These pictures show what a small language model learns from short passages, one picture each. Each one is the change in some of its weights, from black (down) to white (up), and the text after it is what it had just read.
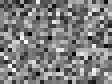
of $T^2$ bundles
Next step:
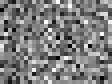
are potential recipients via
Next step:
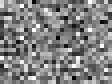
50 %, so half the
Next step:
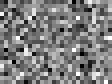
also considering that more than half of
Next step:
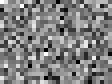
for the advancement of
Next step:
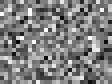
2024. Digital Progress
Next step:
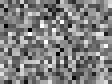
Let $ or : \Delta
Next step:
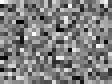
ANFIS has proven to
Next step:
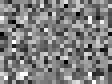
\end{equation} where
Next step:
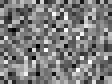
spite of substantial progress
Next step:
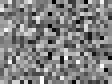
In order to produce an
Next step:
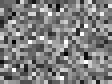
este modo, así como
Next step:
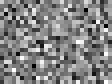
the problem of resource utilization
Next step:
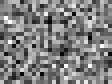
take preference over fundamental
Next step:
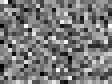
Graduate students were considered
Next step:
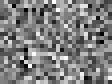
R&I gaps Figure
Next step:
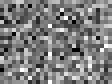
a particular case of a result of
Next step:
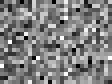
davrlardan o'zining
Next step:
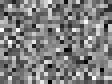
their teeth clean
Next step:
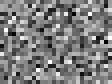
proceed by transfinite induction.
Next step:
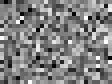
interface is shown in time
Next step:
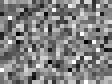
normas gerais, podendo
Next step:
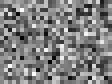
temperature The most critical effect of increased
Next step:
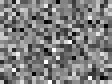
attains a minimum. It
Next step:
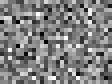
the knowledge transfer and perception
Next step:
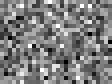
specimens and disk due to
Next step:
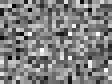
отображают тот
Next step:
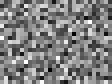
tensor contractions, and other
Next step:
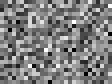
их деструктивного
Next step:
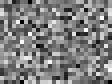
with deionised water was used
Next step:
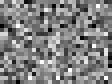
- 6) Kompetensi
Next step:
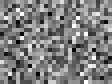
الأموال .
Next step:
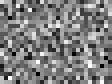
de produção de energia
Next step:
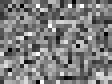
especialista em Psicologia
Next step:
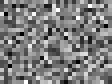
differentiability in the extended
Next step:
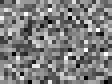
the only solutions in positive integers corresponding
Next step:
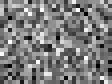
quais, mesmos com o
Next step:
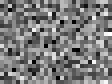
Dabasi Halász
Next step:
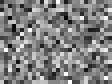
result. \pro{Lemma
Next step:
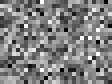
of sensorimotor reactions in
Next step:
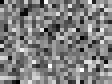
$f$ and any prime
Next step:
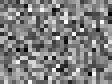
Cuba's strongest
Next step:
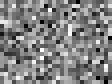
communication. Others were
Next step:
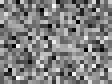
with the resource persons.
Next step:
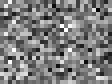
\begin{proof}[Proof of
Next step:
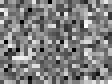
Stadtschule Chur
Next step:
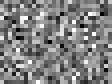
complete algebras. In that
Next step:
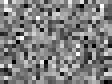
dengan *card sort*
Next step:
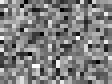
va reproduktiv
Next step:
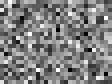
idea can easily fit a
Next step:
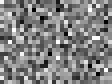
of [H-R] give
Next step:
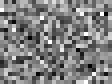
orbifold $\co(b)$ is
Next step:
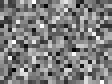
Aceste evenimente
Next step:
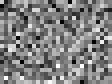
on electrical mobility.
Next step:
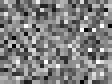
the unique style of each
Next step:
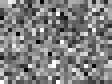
of this type have been used
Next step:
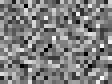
is the main tool in the proof
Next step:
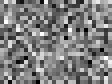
l'effectivité de la
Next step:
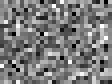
pembayaran lainnya?
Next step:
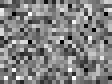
the property that: $$ \ep
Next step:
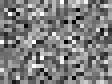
events is complex in itself and
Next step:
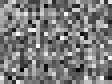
desirable features for the integration
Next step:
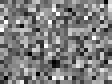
has been part of scientific
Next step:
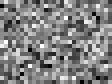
others. This is likely
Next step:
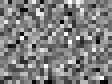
uchun muhim, chunki
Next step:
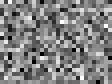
excessive exploitation
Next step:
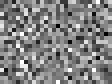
to the present study, 95
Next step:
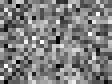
merely an exact functor
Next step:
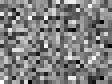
provides new variables to study the
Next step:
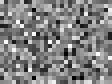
P$ say\RM)
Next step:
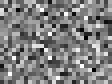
contribute to the successful
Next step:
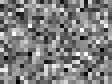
aktif terlibat dalam
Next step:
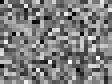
maximum degree of the vertices in
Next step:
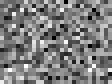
Tehran, Iran,
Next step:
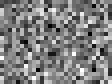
which are of great importance for the
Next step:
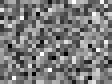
Autodesk Forge.
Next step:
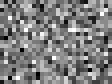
For this reason, a constraint on
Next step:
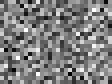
of the parameters of the external
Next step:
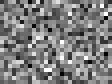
of the flat plate testing,
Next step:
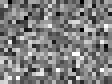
Annotation: Ushbu
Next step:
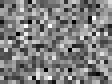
Andrews, A.
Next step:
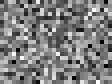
of the Hamiltonian with respect to
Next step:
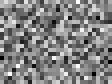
be proud of their origin,
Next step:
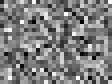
consequência dessa
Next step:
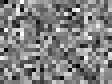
population who generally have genotype
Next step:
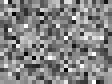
accumulate in the
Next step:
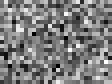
ve büyüsel
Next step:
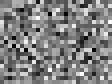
the family of pointed
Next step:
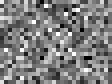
competitiveness of sericulture
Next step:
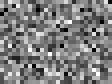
skew CIR process.
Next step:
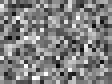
recommendation of the
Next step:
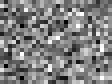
approximation theorems for density dependent
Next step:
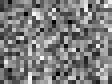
من قبل"³²
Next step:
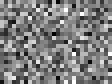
hence to $g_p
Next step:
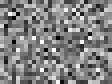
count gaps in $\Gamma$.
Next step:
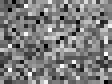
esempio gli
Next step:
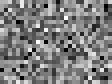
the module. U_0
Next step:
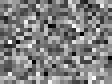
deviation between the midpoint
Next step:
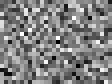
to the commonest complication
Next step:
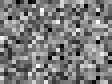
of a multiobjective optimization problem
